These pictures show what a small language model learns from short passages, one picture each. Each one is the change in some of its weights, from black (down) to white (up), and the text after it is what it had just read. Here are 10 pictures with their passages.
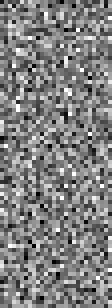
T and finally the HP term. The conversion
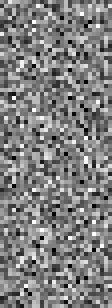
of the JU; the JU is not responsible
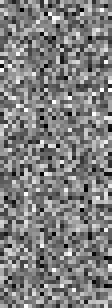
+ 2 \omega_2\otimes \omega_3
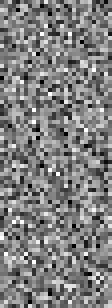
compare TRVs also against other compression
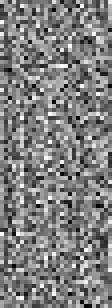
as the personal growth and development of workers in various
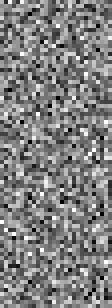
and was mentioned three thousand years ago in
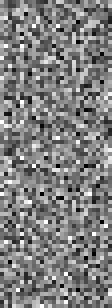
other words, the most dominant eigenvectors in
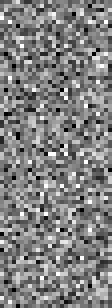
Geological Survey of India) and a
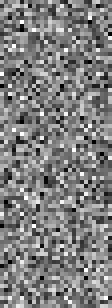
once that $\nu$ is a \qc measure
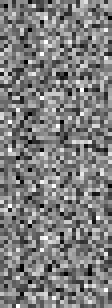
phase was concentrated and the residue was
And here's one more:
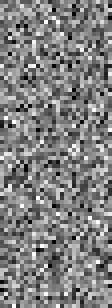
position to give their support. This oversight,
